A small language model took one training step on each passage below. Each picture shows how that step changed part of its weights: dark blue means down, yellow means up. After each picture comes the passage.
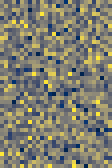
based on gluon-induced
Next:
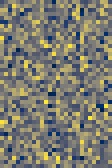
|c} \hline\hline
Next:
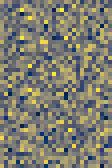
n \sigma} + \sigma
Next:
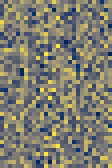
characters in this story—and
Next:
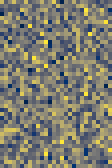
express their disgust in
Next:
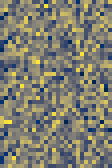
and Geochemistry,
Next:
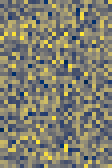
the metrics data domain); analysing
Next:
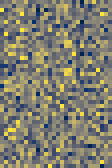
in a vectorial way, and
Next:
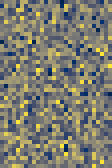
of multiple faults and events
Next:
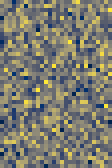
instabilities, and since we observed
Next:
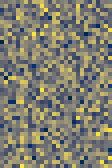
proposed in this letter.
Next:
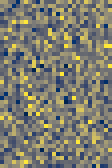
4, there is small difference between
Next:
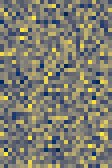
to construct a modification of an original
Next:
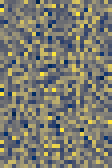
domains, three bridges,
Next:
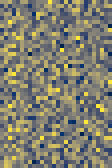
between user and sound. However,
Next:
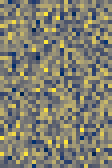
that individuals with greater numbers of
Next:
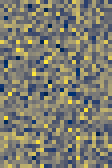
law. This research adopted a qualitative
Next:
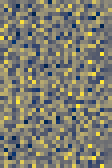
Social Media in a day.
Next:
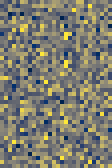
PPE dedicated storage space can be
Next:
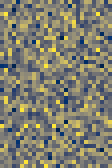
no significance in between the species of
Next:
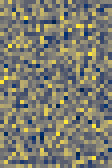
must be taken into account. By
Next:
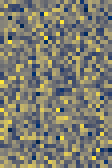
that populated by the second
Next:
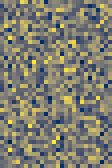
in the natural speech generation
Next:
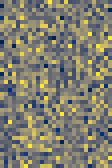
quadratic, which complicates the
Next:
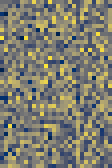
and Noda [2]
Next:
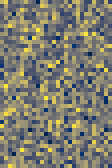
it with several interpolation
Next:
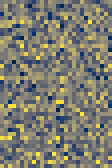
having twice the period of the
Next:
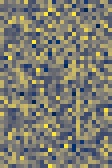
11. Relationship between
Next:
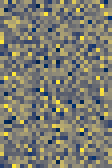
Children's Medical Center
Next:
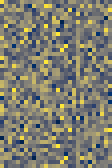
morphological features; (4)
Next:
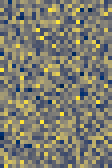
long bone fractures.
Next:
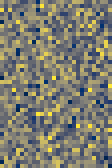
to note here that both principal
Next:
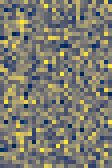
students in Nigeria, identifying significant
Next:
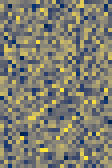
one. The study was conducted on
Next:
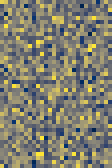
arrester were made of carbon
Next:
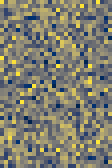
sparking curiosity
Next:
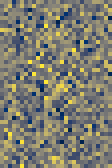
The stretching bands at ~
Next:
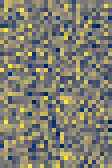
suitable architecture of the polarizer
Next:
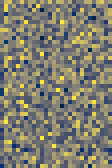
and pre-merger stellar
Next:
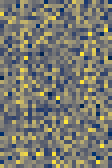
820 pixels. Rating of
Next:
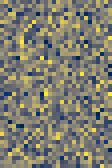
an IMBH, it is
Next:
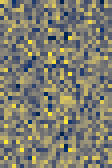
clinical decision-making scenarios where
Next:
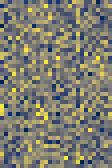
expression (JAFPE)
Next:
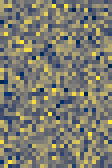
correction parameters for each LOR,
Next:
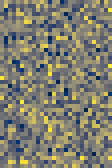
those on LCOE,
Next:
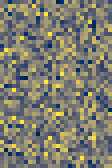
may be helpful information for future
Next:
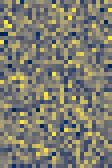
they were petrified to
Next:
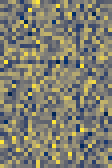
you have said for me.
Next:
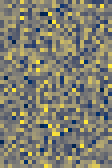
it was suggested that a transition to
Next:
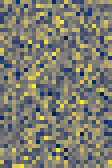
and $N(j)$ represent
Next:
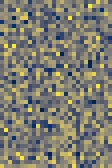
came from the canton
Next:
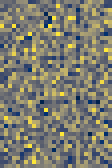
{\em measurements} where quantum states
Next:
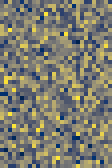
losing features obtained from earlier
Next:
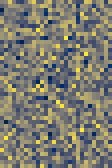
content. Our median model hits
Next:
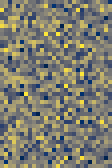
much and what technology (including
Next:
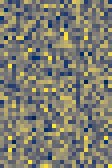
conservation of information. All these effects
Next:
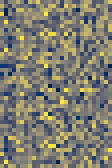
in order to study how it can
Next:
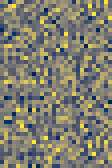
the wavefront sensing and
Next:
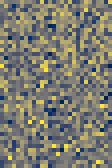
coefficients of 0.35,
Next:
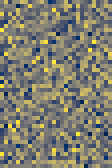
technique on preparation and evaluation of
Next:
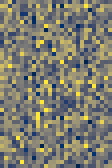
has been very well demonstrated that organic
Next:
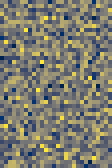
another in England, a certain
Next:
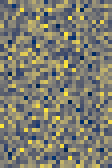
relevant fusion rule is the same as
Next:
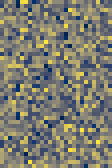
products and cause a wide array of
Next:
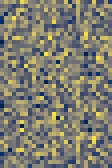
and suggest measures to curtail the
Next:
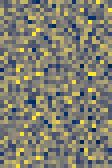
from shot to shot,
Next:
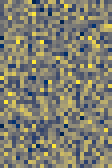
highly cost-intense and often
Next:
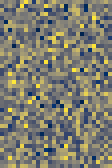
members and financial performance. In the
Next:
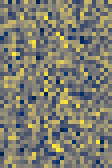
the Multiple Intelligences profile
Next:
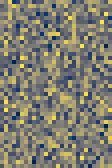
external audits including key elements to
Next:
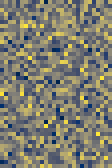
the device consisting of two identical
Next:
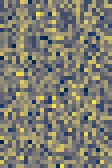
of the several broad categories.
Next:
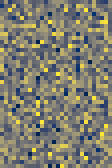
obtains the harmonic components from the
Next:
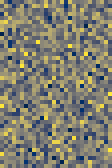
all reports, written or otherwise if
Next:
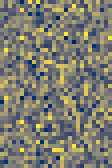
duration of lithiation is not
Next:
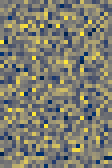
the method, we study different
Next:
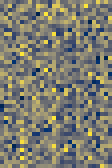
positive SUSY contributions to
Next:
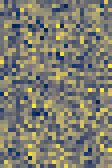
a hybridisation of the graphene π
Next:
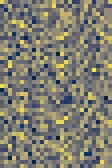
detailed understanding of the relationship between starting
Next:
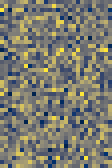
bars set, quantifying the
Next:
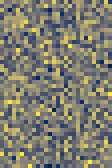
students, and university leaders
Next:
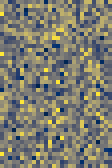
renormalisation of the hopping integral
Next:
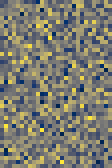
\A Those few that allow
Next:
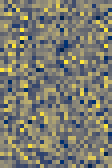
outpatient visits to
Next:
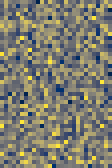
changes to the phase I with increasing
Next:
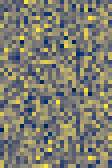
rotating lens is not
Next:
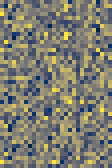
using PPE among participant workers
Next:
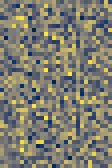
learning among nursing students.
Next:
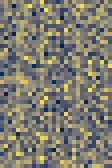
can also materialize learning, which
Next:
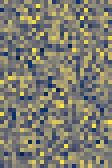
spread of $\Gamma_\gamma$
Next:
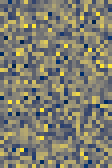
the findings. Additionally, detailed
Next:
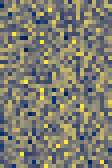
materials are exposed depends on several
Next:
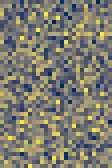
was to analyze the lactation
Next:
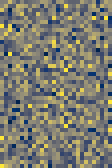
— x — Name
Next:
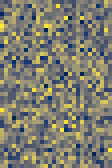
is obvious (and supported by
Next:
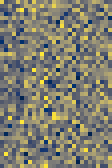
2. The analytical expression for a
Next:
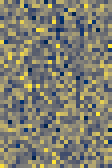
(2000) isochrones
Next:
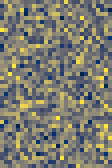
hand, however, we want to
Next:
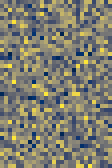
usually less critical to the problem in
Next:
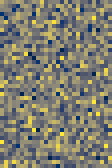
factors causing dementia,
